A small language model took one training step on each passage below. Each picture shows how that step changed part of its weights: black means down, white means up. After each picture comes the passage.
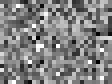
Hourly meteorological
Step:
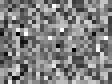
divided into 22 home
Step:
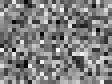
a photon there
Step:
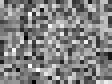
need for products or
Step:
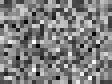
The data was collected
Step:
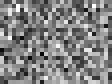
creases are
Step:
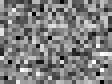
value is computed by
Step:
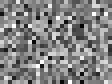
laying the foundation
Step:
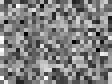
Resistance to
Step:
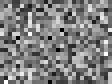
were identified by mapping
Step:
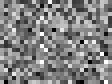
with a short discussion
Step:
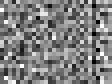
wind, solar,
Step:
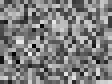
packages that were
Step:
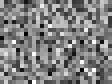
expanding the
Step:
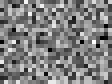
decisions and connecting
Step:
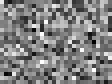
set that effectively
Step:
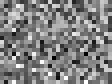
by longitudinal
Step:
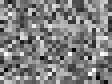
cut and its
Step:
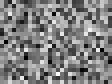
people and prevent
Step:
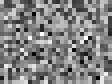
largely account for the
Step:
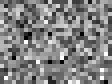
to tell,
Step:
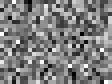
this case, where
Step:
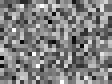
that the tensile strength
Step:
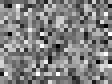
out by Light
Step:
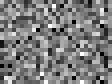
real-time deployment
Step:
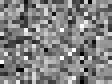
more stressful
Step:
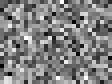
between them. The
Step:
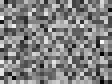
detection test report.
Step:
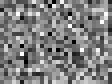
using intensive production
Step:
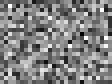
and university students.
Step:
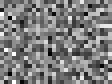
statistical analysis,
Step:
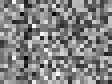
the need for conversion
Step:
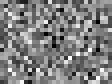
as inputs. The
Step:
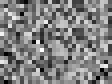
as follows:
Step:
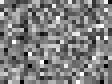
than 3 hours;
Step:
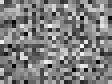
Additional information
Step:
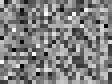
encounter the
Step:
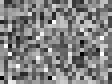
manner, proper humidity
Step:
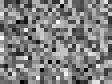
was conducted to observe
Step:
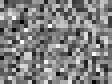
majority of participants
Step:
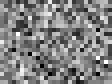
of an Experimental
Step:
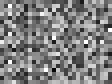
information. Big data
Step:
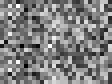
data storage and
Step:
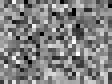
the ISW
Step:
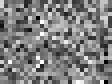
is a process that
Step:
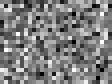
are Artificial
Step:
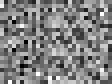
teaching practice involves moving
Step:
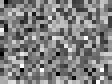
company has over its
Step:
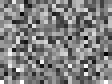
the education system,
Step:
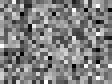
*What the
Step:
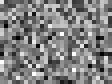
objective is to define
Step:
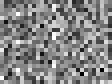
frame building with two
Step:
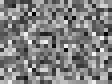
DA cells.
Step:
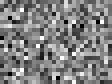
all ethnic groups
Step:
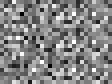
the entered
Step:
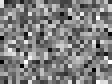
linking over 100
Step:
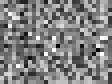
as limited storage
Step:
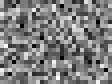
cohort (age
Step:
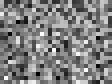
was shaken
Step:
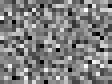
= Loose
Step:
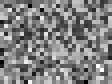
are trophically
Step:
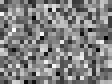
key challenges for a
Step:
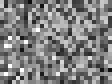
may not strongly influence
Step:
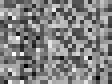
measurements as well as
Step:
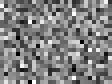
we can set the
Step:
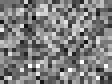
common processes for hand
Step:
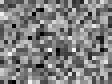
These cells were having
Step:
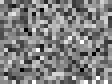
caused the least plant
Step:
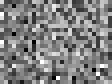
technique compared to
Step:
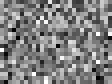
with LBW
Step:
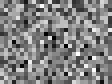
in lower parts.
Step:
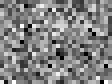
the small charity
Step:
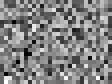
ions in the
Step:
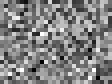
as core point For
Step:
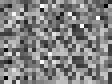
primarily by the diversity
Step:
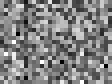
in the economy by
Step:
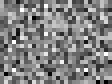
needs of the
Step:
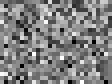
to take the second
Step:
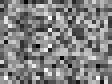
and private health
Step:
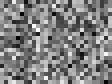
the physiological function of
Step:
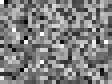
report on an
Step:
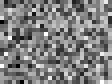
classification are used to
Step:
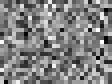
of two species namely
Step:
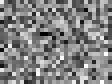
territorial approaches.
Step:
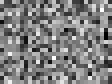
tumors, currently
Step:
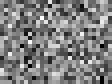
with processing unit such
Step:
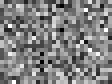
aggregate interference
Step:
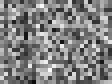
context for more
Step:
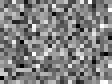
the temperature correction
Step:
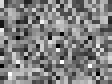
has been used by
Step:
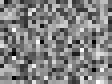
restores the
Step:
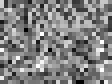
may be a natural
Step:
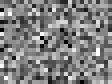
mechanical behavior,
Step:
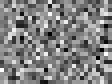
of protease
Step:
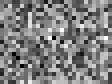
were received from the
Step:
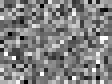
Zoo annually
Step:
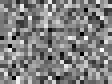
of the respondents agree
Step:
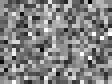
of composition and flow
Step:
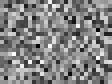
of machine components by
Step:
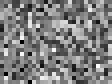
were added to the
